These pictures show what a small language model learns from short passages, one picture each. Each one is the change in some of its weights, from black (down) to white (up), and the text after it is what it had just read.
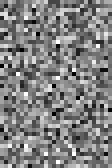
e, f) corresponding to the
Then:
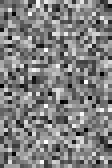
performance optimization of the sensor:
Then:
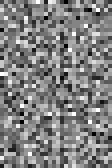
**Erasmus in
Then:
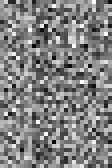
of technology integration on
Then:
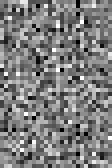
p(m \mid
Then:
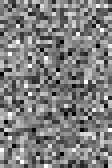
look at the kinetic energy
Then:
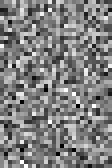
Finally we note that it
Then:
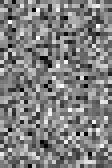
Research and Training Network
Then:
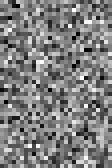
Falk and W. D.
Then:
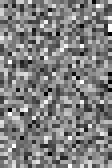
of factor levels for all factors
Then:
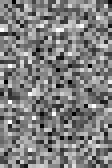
in the EU Food
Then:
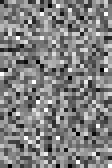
where the degree is $n =
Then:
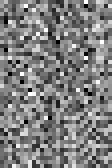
uzumdan hech
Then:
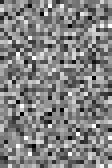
are defined as $A \in
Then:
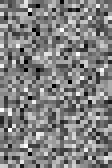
3M digital identification at
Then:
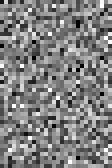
adopted parameters variations are also
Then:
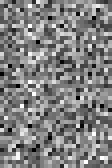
and, most likely,
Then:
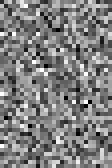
This crack initiation from
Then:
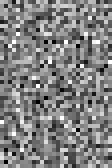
and its downstream
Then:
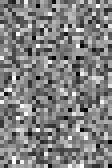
like left anterior
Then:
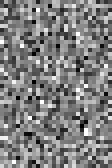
Language and Culture
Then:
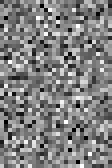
destructions were *not*
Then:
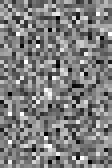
external magnetic field. The form
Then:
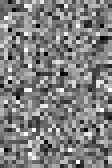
approval period is approaching in
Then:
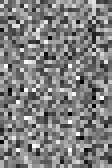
is reported not to be
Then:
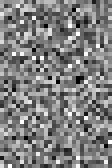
the pseudogap act
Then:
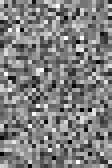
of evolution of the masses which
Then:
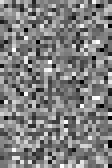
of ground in its 3
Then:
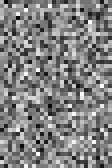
the anatomical location of
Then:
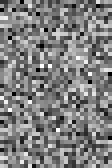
implementing effective notification system
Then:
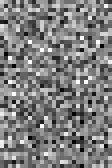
and the speed of light
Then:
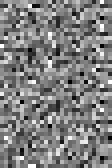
$f_1$ serves
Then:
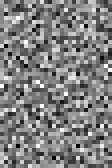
comparing additive and
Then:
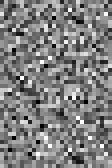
Table 1. Die wall temperature
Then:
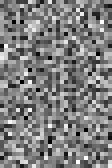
second dimension savoring the
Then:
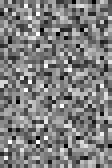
anharmonic. This leads
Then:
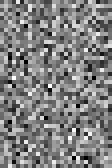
is growing work on AI
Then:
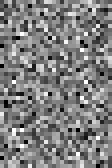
33. Manosroi
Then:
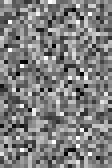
LQG Community
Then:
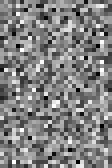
methanol is a
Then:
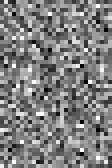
focus more on what they
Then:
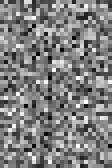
expression. The emergence and
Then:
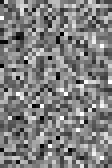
We sent a list of
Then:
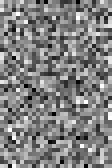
and resistance in prostate
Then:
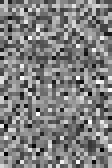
users explicitly select
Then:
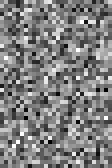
brightness enhancement corresponding
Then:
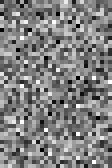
\abstract{ We study the
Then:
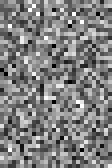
\gg 1$. On the
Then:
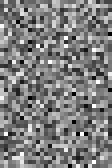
this leads to relations like
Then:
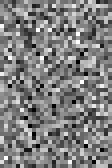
perturbative expansion no
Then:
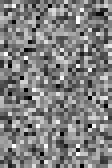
with 60% Stable
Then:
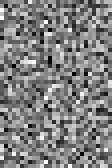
phase comprises two types
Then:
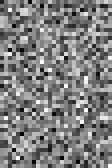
\cdot J(t) \rangle
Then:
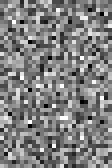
or overestimate the value
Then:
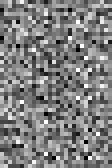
is a ubiquitous
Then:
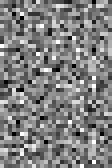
not be applicable here
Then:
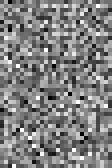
practice is an effective means of
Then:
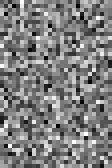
$x$ the nonlinear
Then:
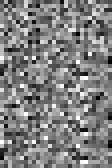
a **left almost
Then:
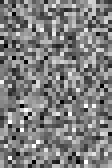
targets ML/AI
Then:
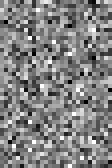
origin of the other spectral
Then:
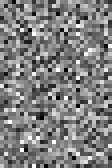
in Nigeria as
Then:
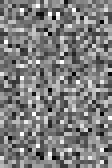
Michelle L.
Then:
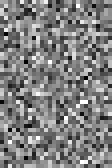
C. Schuck,
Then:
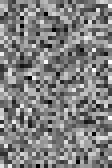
attention toward an object,
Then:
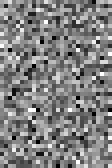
of $v_2$ for
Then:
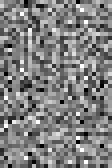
TP-TP model,
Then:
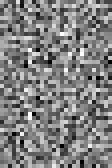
or a normal operation, since
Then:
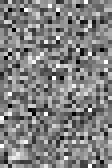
on the brane.
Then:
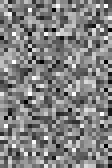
loads, CO and
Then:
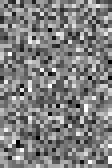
and tagging effectively.
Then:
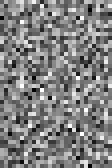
the characteristic temperature (energy)
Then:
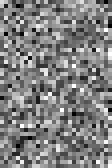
in some different form in our model,
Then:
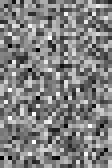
to electromagnetic energy
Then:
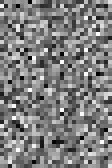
by SODA is more
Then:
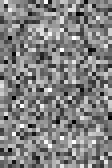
the variation in IAS for the
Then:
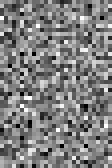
indicating that acrylamide
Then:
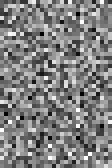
current-current correlation
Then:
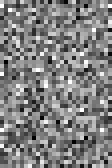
of the slab. Results
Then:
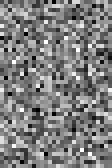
excited states from experiments
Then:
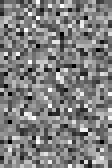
or obese. - 39
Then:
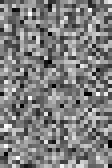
Errors in the
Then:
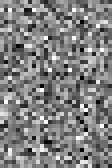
Caldwell, A
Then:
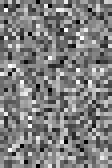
# Machine Learning
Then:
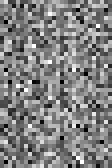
window of interest, with
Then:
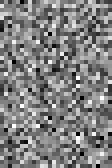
technique was used by Hain
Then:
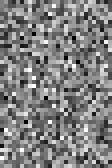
graphic presentation. When
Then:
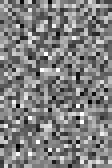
behavior and a strong influence
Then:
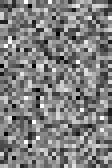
56. Il tempo
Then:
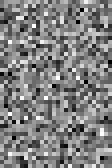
detected to within 10-30
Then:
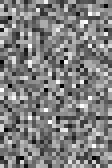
RT and DM data. The
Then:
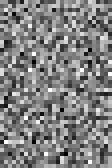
one has to exclude events
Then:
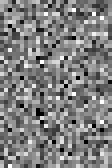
Helen Moore
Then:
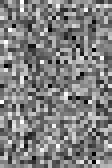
We denote the boundary radius
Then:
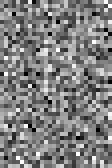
structure in momentum space, made
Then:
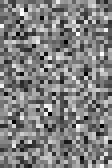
this way, constraint-based
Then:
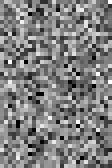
the $z$-axis through a
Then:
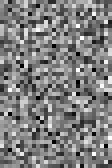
first step in quantitative
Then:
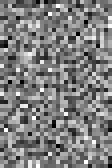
meet deadline requirements
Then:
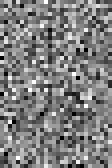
for the HFC and
